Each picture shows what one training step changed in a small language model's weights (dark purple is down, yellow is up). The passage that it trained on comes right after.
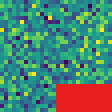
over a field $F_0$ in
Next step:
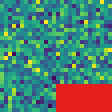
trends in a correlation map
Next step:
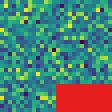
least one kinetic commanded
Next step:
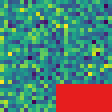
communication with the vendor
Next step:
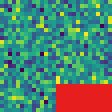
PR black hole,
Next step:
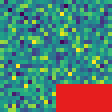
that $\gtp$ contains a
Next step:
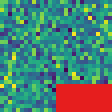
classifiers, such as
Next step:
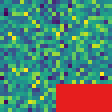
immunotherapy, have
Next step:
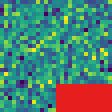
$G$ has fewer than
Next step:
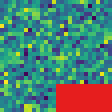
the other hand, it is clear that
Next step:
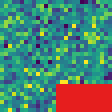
of peculiarities on the
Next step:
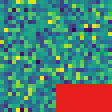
Ranbin Liu,¹
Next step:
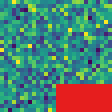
$F$ et de dimension 1.
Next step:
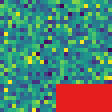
pressure ulcer
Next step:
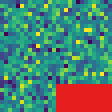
likely that there are many more
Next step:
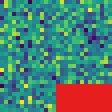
method for an example of the mobility
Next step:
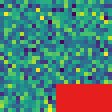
Attack (GA)
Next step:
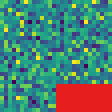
We now show, using a new
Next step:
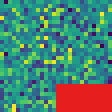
nosocomial pathogens is
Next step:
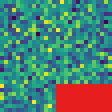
loses accuracy as the
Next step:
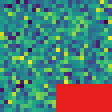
PCOS a public
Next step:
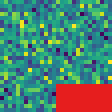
The timeline above collects
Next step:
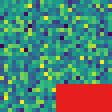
foster inclusivity and
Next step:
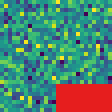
grid changes only several
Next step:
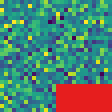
product $\cdot$. The condition on
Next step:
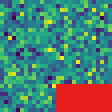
$u(r)$ must satisfy
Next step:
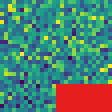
filtering such transactions.
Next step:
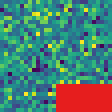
to the city. Figure: 6
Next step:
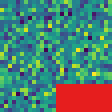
seen e.g. in
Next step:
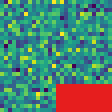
ring C*-algebra is
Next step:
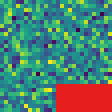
become possible (De Marchi
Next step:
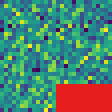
suggest security
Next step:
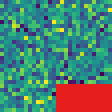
predictions from the analytical
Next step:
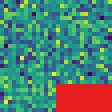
Then a number of water molecules
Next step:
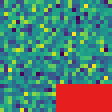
point in the QCD phase
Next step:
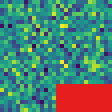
identification of cross-sector
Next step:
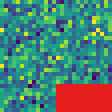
or merging with another
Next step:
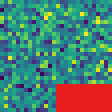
Marcus and Amalia
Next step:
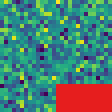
sample boundaries or with an
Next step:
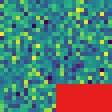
standard world-sheet action
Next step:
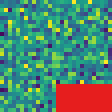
prescribed if the absolute
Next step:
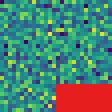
give \begin{eqnarray*}
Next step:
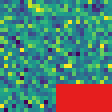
analogous set of generators of
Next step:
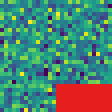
[3]. In addition to the
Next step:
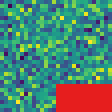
that $c=0$ if, and
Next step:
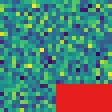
constants $K^\partial$ if
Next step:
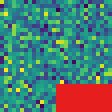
$ for all $z \in
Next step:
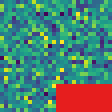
0.5in \vfill
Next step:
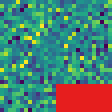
into the spacetime constructed from
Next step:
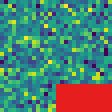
the second diurnal cycle
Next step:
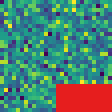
is a trivial calculation for all
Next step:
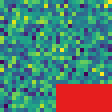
consent to participate All
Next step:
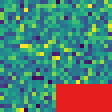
values corresponding to an increased precision
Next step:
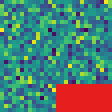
increases with decreasing
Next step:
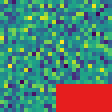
Very high:>500
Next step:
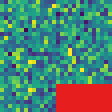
Citizens Climate
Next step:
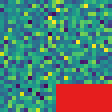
% \begin{defn}
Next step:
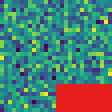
initial data as exerting a
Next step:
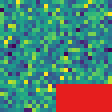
\omega < \omega_{\alpha}^f
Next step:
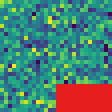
images (The test images in
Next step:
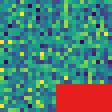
horizon for some generic
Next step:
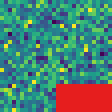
The digalactoside,
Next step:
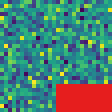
linear interpolations to more complex
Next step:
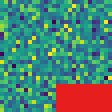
procedure a unique solution,
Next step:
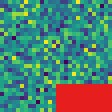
their executive managers to
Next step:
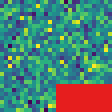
modified Struve function of
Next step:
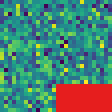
calculation details}
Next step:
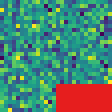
{ \delta \over \delta +
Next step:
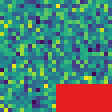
India since 1989 and is
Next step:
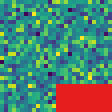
the world; 2) only
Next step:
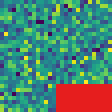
result considers the more general case of
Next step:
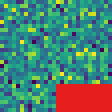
stressed that our model is
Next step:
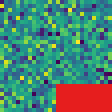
the chromium adhesion
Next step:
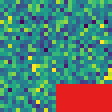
product and work systems management of
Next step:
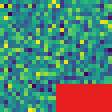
gate. The input gate is
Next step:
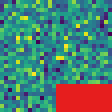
isomorphism provided by twisting
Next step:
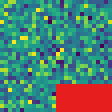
thus there is no jitter
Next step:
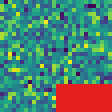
and critical paths in the
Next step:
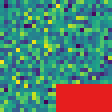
may not be the added 0) also
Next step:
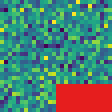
efficient as well as computationally
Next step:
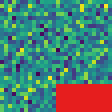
Cachexia, in particular,
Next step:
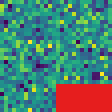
contains three orbits of
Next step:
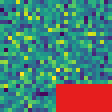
account for about half of
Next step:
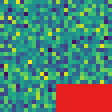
phase contribution has the same functional form
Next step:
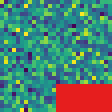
BCAs protect plants
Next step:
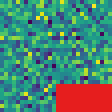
Berlin: BeBra
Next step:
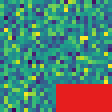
b*], Weiwen
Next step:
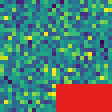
bending the metal plates
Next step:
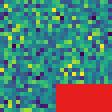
to radial distance, and
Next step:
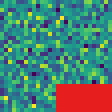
Consequently, a close
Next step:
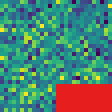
literature review part
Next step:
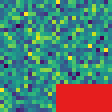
be realized by shifts of
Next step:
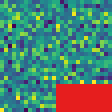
regions basically show how the value of
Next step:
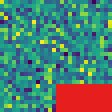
quartic dependence arising from
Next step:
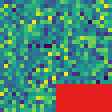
the relative moduli space $\cal
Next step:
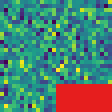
the classical argument for
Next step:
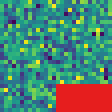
ignite off-center neon
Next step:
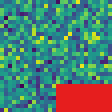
of $\F_q.$ Then the
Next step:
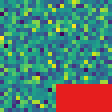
is tuned by varying the
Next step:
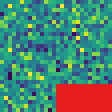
and partially ordered Banach
